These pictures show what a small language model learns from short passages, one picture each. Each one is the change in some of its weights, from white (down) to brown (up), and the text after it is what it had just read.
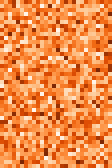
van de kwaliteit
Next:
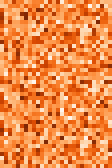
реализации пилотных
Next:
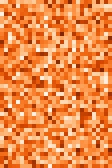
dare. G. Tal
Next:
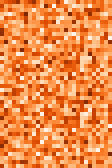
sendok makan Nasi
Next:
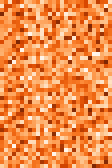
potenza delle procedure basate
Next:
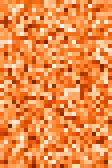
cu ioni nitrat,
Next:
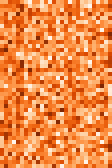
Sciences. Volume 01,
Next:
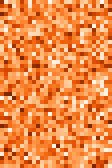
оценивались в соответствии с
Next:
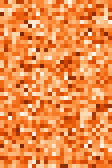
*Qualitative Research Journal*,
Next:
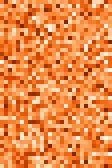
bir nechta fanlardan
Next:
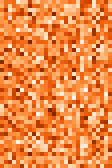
المسجلة. -
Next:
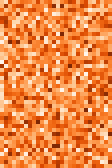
el ecosistema marino**
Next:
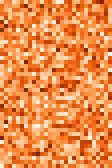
hissiyoti va ijodiy
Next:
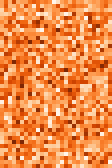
e constitucionais Lei
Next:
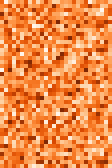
Os critérios de
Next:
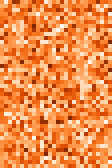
0$ kvadrat
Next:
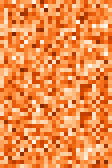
de un cerebro
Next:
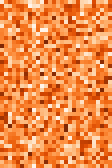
+ 19 %). Besonders
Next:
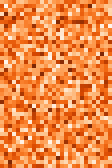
K., Bohn, S.
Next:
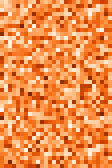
Mitglieder in der
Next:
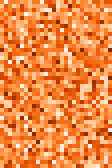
e *godono* in
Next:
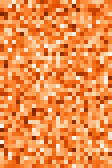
perfoliatum L.*
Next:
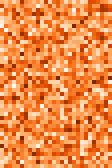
visão mais humana do
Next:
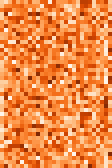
precoce da doença até
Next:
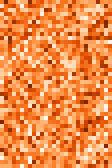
un puchero y no bien
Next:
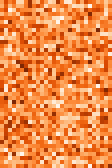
N.A., Onanko
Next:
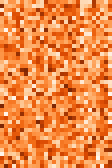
информационной безопасности
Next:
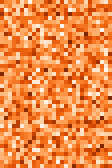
grond de inzender zijn
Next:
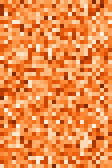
de datos, información y sistemas,
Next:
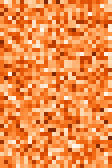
года). Разработан процесс
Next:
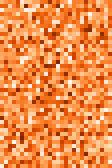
estrategia vendría
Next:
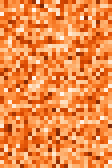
18. Sieck GC,
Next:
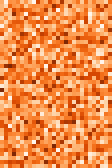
efeitos da importação
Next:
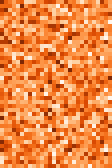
dengan kesempatan yang
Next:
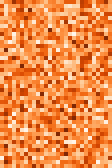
La Federación Internacional de
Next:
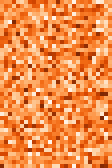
en quatre principales
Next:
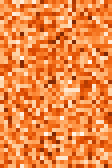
BEF (Demam
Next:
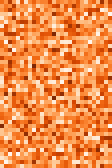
va boylik yaratish orqali
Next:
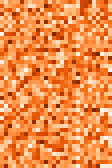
xizmatchilarni tayyorlashda
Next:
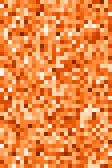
joyni tark etishni va
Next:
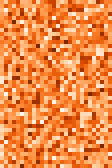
a face maléfica do
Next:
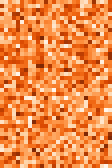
работоспособности реактора в
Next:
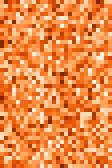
beoordelen, waarvan
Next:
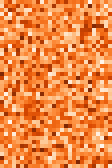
Science and Innovation of the
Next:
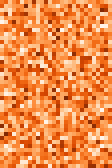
conducteur des activités,
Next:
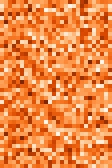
Chile”. Ministerio del
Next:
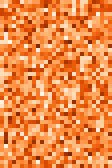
a invasão física até
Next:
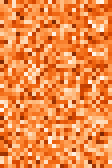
son autonomie politique dans
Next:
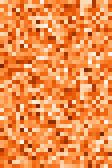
havodek zarur. Shu
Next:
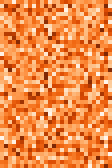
iqtidorli maktab
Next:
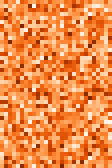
механистически как ответный
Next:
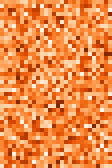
qizi O'smirlarni
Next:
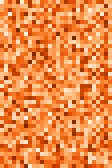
de la dinámica de las
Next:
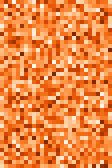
Tabla 4 Objetivos
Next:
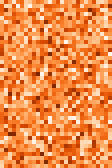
incentives; tax
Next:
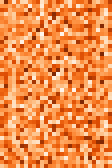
Kalit so‘zlar:
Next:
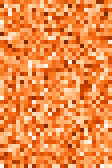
Reliabilitas Statistik
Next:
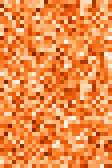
задач. Исследование
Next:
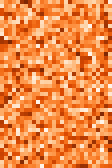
мірою процедура
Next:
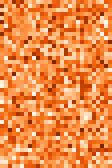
con anterioridad se destaca
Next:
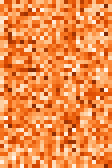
y la clase política se
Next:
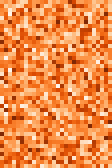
М. Статниковой
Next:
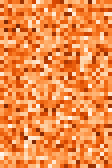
caracterización de muestras de
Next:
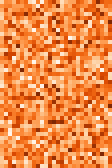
controlar e reduzir essa
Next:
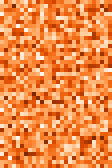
Löbner e nº
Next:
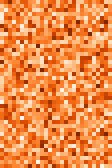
individuo con su mundo, la
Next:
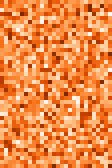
memberi kesan
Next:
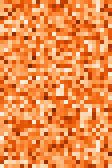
ravishda yangilab
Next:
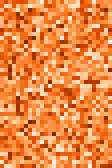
boshqa mamlakatlar O'zbekiston
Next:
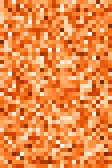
verbal, lo que implica
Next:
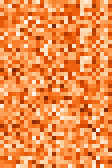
знания, умение,
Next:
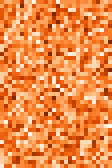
singkat kepemilik
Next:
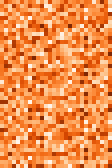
что, собственно, и является
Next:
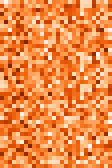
контроля. Из них с
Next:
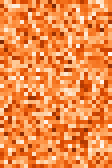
inicialmente de violación.
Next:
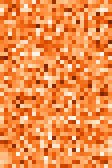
sau kerosenul,
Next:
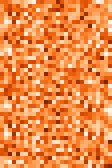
tizimida ishqorli
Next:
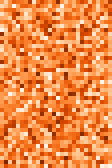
contenido, (Eco,
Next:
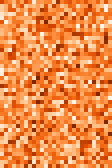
Matkarimov – Doctor
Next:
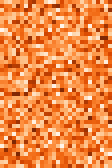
etilgan bo'lsa,
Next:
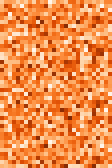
work of interactive methods in
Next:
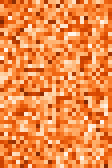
se torna conhecida
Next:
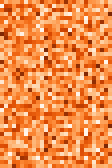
har bir viloyatda
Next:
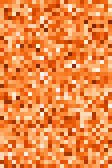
makaleye eşit
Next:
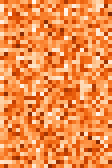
akan mencairkan
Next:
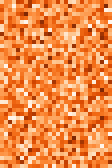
metodológica transformadora en las
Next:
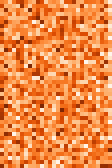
доцент Ташкентского
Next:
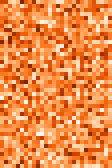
Universiteti, Maxsus
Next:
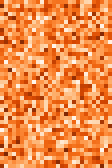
Bertanya pada materi
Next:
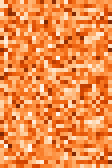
mascotas caninas
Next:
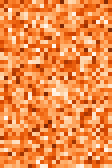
переходят один в
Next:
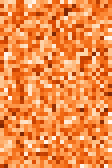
час було ухвалено
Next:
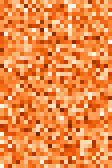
changes in technology,
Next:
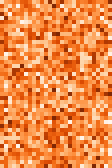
схемой кормления
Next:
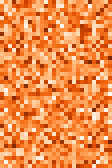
Контролем служили
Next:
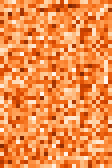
no sean problemas 8%
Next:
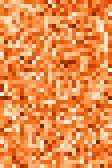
ho executan, y
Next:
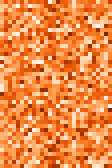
revisão integrativa é composta
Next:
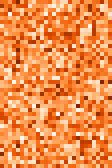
hamkorlik 2006-yilda
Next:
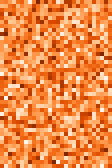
bom de conversa,
